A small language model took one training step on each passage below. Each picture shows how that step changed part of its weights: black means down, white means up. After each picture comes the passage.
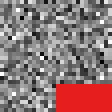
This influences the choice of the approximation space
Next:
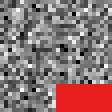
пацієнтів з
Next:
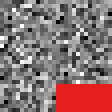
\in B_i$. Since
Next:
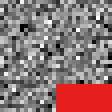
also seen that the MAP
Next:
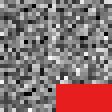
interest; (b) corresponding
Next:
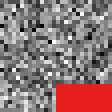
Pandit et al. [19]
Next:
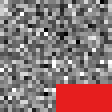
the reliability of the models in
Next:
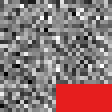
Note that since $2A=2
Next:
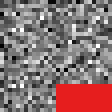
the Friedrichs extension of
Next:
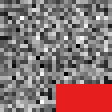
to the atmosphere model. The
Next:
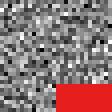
section with the definition of modulus of
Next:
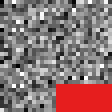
between the SECs predicted using
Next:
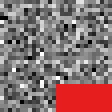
25 foizi shu
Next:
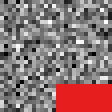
qilindi: 19-may
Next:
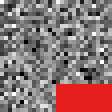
fim, ilustramos dois
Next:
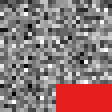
and $N_D \gg
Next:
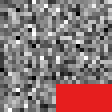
afla la Hotin,
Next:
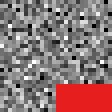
{\sc Fisher, R.
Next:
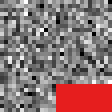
the assumption that $V$ is simple).
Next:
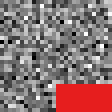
\left( I_\sigma u -
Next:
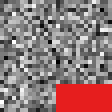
1) Fitur untuk
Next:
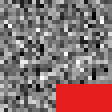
\alphabar, v,
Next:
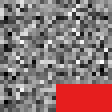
\bB_l \right)$
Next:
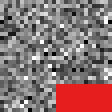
in most cases, they lower the
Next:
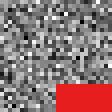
Pb+Pb collisions
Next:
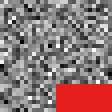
discrete time interval and m indicates the
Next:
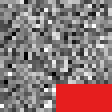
on inverse problems for the heat equation
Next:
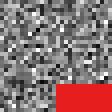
political elections and have applied it
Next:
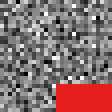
the constant of integration. So, at
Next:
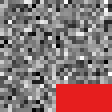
Red, green and blue lines
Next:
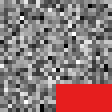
or $2$. It is convenient
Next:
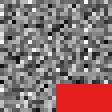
high school students carry out
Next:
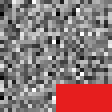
2021} \begin{document}
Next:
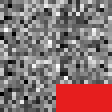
viven en ambientes
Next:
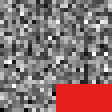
bundle on $Y = \tot
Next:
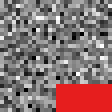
we show the nearly exact range for the
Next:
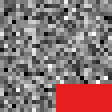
2 we present an existence result on global
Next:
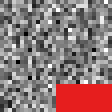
\end{equation} By default,
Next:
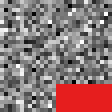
jarayon bilan bevosita
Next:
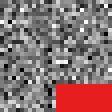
matrices in the week beginning 9
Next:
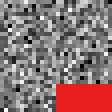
hierarchy out of this,
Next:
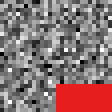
vein were obtained by Baker and
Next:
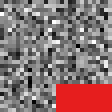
line – observed, blue line -
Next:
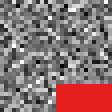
Euclidean vector spaces, we
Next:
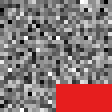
is a successor of
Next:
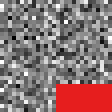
suggest that these models often
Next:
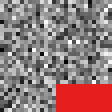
. \end{equation*}% Let
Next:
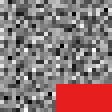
к труду и они
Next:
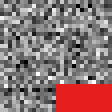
Разработанные нами
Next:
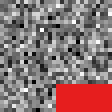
three experiments in our work have been
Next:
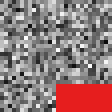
auseinandersetzen und
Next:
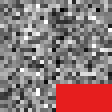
inclined to believe that the
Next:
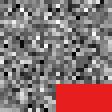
$m=100$, area radius
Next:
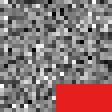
by a straightforward integration of
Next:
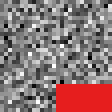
objects as follows: for any
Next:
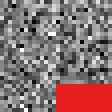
bólsa , ana
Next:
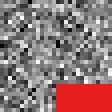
up-down and down-up
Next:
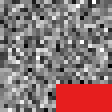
graph. Second, we establish that the
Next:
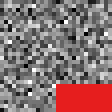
topic of "Problems and
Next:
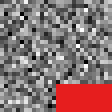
or $\tau$ in dependence of the
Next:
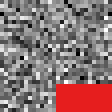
We next define hyperplanes of
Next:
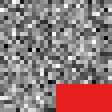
Fig. 4. SHAP
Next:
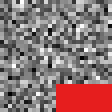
recorded under a 4-core
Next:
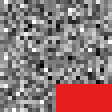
de Mod\'elisation des
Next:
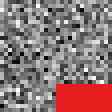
among the curves involved, although
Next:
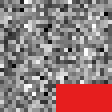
observed by the ZEUS is a
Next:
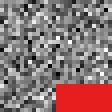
процеси, що
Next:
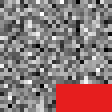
DE CELULOSA
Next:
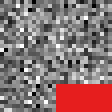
conservation in microcontrollers
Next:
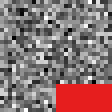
Peebles P.\ J.\
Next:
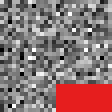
On retiendra donc
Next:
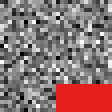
such models also have seven parameters in the
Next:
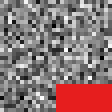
function plays no role in the
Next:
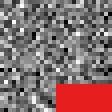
Jadidchilik sohasi
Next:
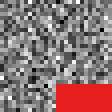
ray "lands" within the image
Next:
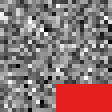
the centre of M31,
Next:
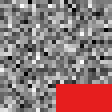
muzey menedjmenti va
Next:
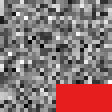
paper, we study how relaxing the
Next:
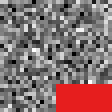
já são postas em práticas
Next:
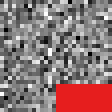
quake and comparing it with
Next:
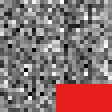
that the undirected edge $1
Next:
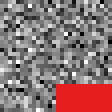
the norm of $F$ is order
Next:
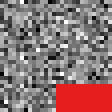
The proofs of Lemmas 2 and 3
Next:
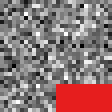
proposed FR strategy. In particular,
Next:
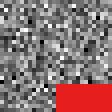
the clump, or at least its
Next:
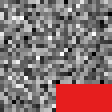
seem fuzzy, but one
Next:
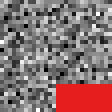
\choose i}{n-i \choose
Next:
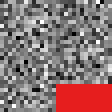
the system. This is due to the
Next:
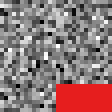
1) у вираженому
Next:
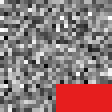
вещественного состава
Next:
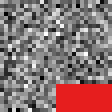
cell extracts or a mixture
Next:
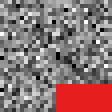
sustaining high link utilization.
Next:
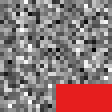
\alpha_3 \alpha_2
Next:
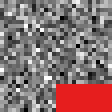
m_2 \mid}$ numbers of
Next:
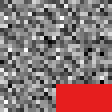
dan konversi menjadi
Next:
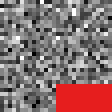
muhimligini targ‘ib
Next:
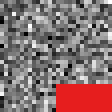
have different forms that need to be
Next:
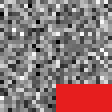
this paper. \begin{itemize}
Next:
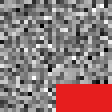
& \fbox{Server}
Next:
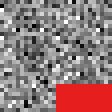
qo'ygan. Asosiy
